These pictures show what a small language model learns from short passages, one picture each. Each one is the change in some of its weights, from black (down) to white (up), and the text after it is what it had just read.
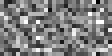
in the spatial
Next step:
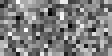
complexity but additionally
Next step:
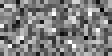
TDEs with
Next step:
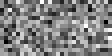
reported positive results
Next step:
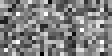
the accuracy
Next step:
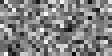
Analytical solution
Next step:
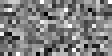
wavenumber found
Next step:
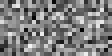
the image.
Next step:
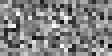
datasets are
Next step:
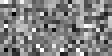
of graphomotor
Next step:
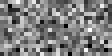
and most discussed
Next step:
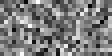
From top to
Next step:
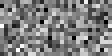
allows for an
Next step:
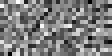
state and dividing
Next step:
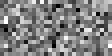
hand, moving
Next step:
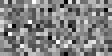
indeed there are such
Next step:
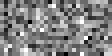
to influence
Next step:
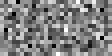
loss function that
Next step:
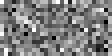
selected for spectral
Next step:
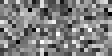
thus provides a
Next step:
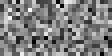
dark energy} %
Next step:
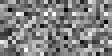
our language
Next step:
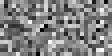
not represent the
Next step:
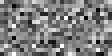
Panel discussion,
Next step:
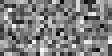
periods the
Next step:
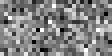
expert invests
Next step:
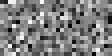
Such a behavior is
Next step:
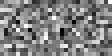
be surprising
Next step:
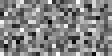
that indicated that the
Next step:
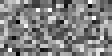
the hysteresis
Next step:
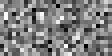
So, for a
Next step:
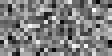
messages of
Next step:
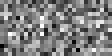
the same path.
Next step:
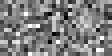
comparison of the
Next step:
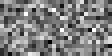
is a factor of
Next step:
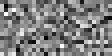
a more severe
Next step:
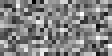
the trace of the
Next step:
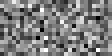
for the finite
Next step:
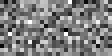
been easily
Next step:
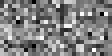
inverse mapping
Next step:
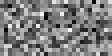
gas may be considered
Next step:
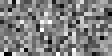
is worth
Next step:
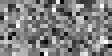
proof follows very
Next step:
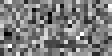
map before
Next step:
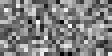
the isometry
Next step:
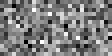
\phi$ and
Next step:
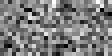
dwarf region
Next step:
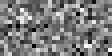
field $\sim 1
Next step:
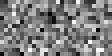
dimension is not the
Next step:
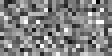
in the special
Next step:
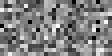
loads the
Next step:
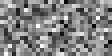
simple choice
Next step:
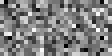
on time-dependent
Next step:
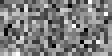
\rightarrow u$ and
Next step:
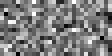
AMD has been
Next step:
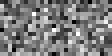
under grant
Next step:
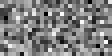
dipping parts
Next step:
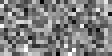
to each Fermi
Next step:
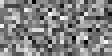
is to make an
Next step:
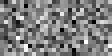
focusing on
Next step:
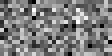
singular $\sim
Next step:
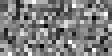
suffers from the
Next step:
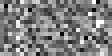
wraps the
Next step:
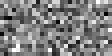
MS star).
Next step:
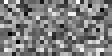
the regime where
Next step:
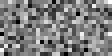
light blue,
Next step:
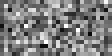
using Bethe's
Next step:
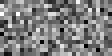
pass, respectively.
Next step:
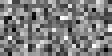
orb}$ is
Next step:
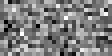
as a supplement
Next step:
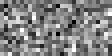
that YSOs
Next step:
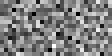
large uncertainty
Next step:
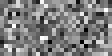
\nonumber &\times
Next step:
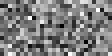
Here, $\omega
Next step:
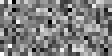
suggested to play
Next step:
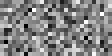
influenced by
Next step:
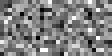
We also consider the
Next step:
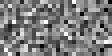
for a dust
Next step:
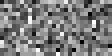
using the parton distribution
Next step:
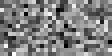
time consumption
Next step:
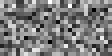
disease on a
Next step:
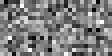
as the Red
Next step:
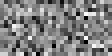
models involving
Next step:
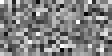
equation we have fitted
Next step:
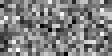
and YCu,
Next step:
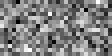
applies to
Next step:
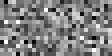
excessively used
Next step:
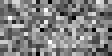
curves represent the
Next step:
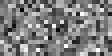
in this article.
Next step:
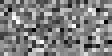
point $T$ is
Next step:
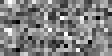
we will particularly use
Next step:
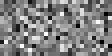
exchange are
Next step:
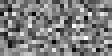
time whether or
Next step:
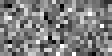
can be treated
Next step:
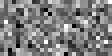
prism survey
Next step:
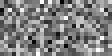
supported by the observed
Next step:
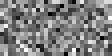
traditional values and
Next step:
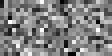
agreement with
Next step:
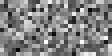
important features of general
